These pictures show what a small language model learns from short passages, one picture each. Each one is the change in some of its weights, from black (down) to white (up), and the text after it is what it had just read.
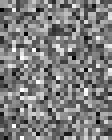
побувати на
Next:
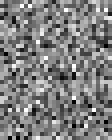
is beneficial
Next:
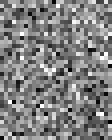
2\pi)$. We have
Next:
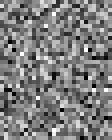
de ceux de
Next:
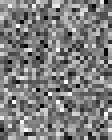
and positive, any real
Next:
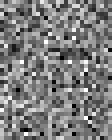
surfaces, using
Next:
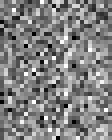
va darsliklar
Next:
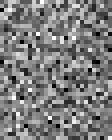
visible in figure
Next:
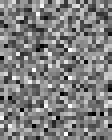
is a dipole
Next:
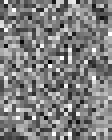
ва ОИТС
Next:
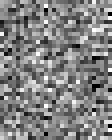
IN THE
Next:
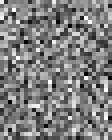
two-torus with
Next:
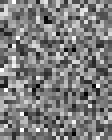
field. Taking
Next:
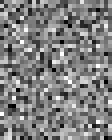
defines a possible
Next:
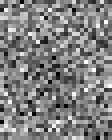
periodic boundary
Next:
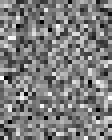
value which is still
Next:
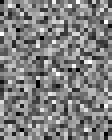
between the resistance of
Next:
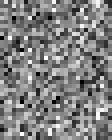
sem var mis
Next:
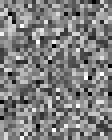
of cascade
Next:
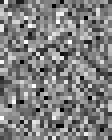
converges to the
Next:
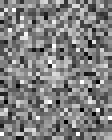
matrix $\sigma$, we
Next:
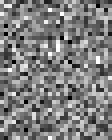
ne olumsuz
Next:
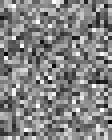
ki, mert
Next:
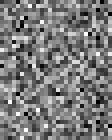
latest years.
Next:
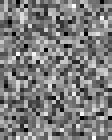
has already been
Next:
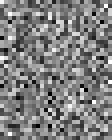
signal decays with
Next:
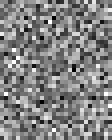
au rapport du
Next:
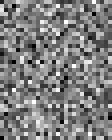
that perturbative
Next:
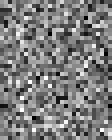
мереж, як
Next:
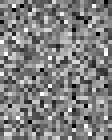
Bueno, las
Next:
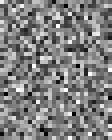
desenvolvido no
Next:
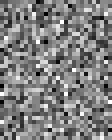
recovering various
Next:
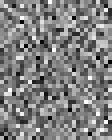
cross-match between
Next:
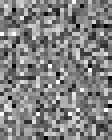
(see as an
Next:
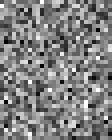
the favored
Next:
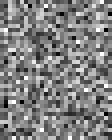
Model & & &
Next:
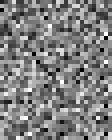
same spatial distribution and
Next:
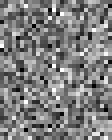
mengurangi dan
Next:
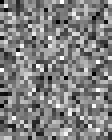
modernizes the
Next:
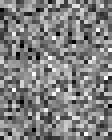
першої пол.
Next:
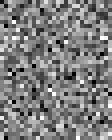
um tratamento
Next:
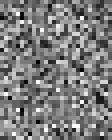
saddle index
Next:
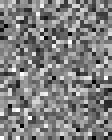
is located in 8
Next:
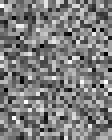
on a similar time
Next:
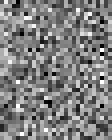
and tubes under
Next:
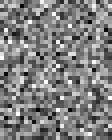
de Defesa
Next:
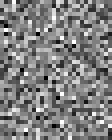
teoría de las
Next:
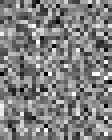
of the forming cluster has
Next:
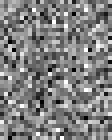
ce qui se
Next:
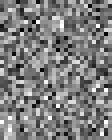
acid bacteria
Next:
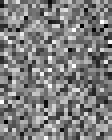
A falta de
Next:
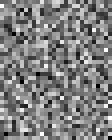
the outer loop,
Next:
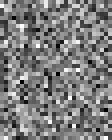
on the leading
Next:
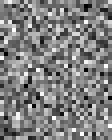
open eyes
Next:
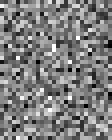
There is no information
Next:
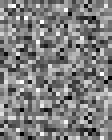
is $+$ if the
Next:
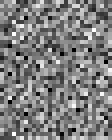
not easily
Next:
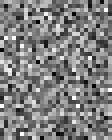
matrix elements of
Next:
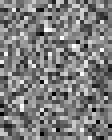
с Химерой
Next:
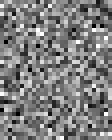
no Brasil são
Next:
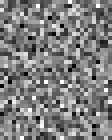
associate a
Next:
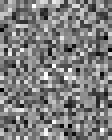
for transitions
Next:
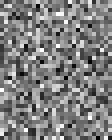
the top, shows
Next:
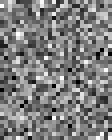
of work processes and
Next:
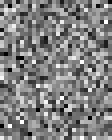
axion stars,
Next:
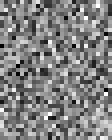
slowly varying
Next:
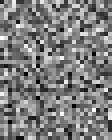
extreme data by
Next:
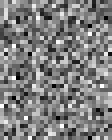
we find that the
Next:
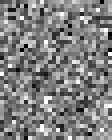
Development in
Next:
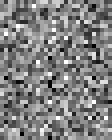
for all $i$
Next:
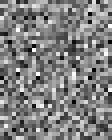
white cross. The
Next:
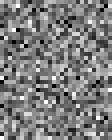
massless matter
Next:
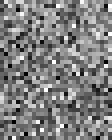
flowed link
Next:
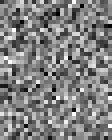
data (a) and
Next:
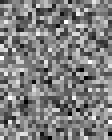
This N shape
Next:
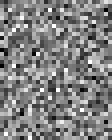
be expressed
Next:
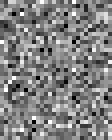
in modern quantum
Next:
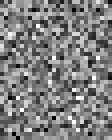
et Heineke
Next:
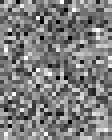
juda samarali
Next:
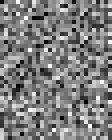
six stages of
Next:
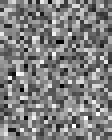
parallel to the
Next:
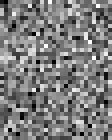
as structures with a
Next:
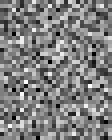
зі сторінок
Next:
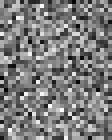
no reason to be
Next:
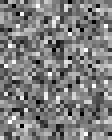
As previously
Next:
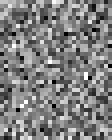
and cosines at a
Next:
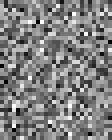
terjadi atau
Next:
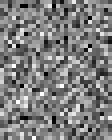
Y. Chang and
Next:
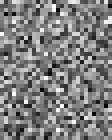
the maximum radius
